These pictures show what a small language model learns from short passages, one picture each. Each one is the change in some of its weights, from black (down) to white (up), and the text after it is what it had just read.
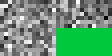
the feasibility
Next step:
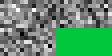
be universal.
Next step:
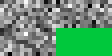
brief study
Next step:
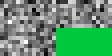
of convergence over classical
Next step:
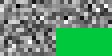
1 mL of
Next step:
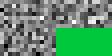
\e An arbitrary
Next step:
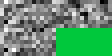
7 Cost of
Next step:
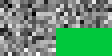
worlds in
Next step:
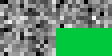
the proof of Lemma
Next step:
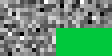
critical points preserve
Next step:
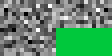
are closely
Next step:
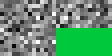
extraction behaviour
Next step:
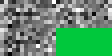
Indeed, consider
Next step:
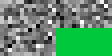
from above by
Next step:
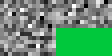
practical steps
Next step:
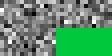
term $\kappa
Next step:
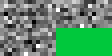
However, given that
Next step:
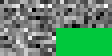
search literature through
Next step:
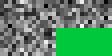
so far (and
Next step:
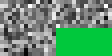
generation, and
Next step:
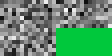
following iterations would
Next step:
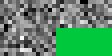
gives an estimate for
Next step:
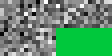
$F \in
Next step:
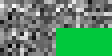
architecture we
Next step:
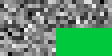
curves show the
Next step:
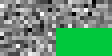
a traditional
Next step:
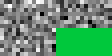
\nonumber \\
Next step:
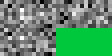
site and improve
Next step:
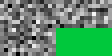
steps and get
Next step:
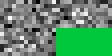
making it an
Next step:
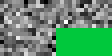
essential, since there
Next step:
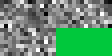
definition of the spin
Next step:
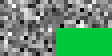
z )\phi
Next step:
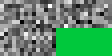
and M.
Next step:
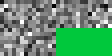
implementing solutions
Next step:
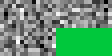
as a good
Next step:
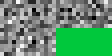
of points would thus
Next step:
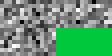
of ratio of
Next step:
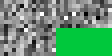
sampling points.
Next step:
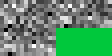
We illustrate the
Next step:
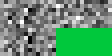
the geometries
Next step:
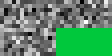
is higher than in
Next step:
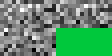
or DNA
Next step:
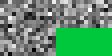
event $S <
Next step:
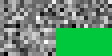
experimental data $\Delta
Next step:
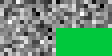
of a particle
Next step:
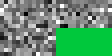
summarize the
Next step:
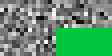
risk occurs.
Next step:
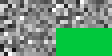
the validity the
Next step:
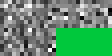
bias field)
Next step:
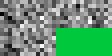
buried either
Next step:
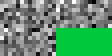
get that when a
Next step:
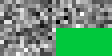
a smooth affine
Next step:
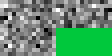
mothers had
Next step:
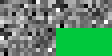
points inside the
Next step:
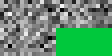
converges to
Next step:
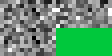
of the study:
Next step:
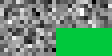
of a nuclear
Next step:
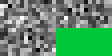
the conjecture would
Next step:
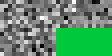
to two methods
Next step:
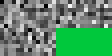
limit is of fundamental
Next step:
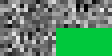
we present our main
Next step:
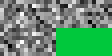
pitch in
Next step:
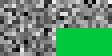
aim to show that
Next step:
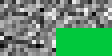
future of students,
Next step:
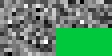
size therefore represents an
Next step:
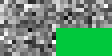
group B, there
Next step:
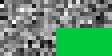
inclusive society
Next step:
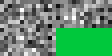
and each edge
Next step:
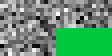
low collision
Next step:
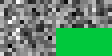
of two main components
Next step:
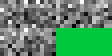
formula [11]
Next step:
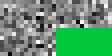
university students
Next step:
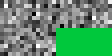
Three sets}.
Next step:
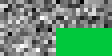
to the entry
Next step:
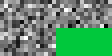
population statistics,
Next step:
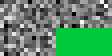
equation was considered by
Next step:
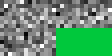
synthesized via
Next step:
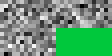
to move close
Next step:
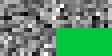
some authors pay
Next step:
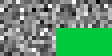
and contact
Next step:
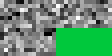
the perimeter
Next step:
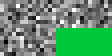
as well,
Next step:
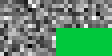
The tests
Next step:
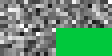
codimension one
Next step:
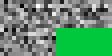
can be sampled
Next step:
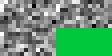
that the fault
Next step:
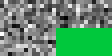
distribution taking the
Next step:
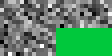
than predicted by
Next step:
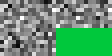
the design and research
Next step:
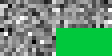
the fiber
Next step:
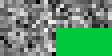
some infinite-dimensional
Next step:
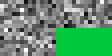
an iterative
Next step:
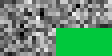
square lattice.
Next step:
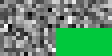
each galaxy,
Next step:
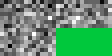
the orientations
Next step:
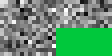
true protein,
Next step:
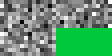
category rated the
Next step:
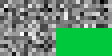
will rescale both
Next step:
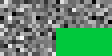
featuring an
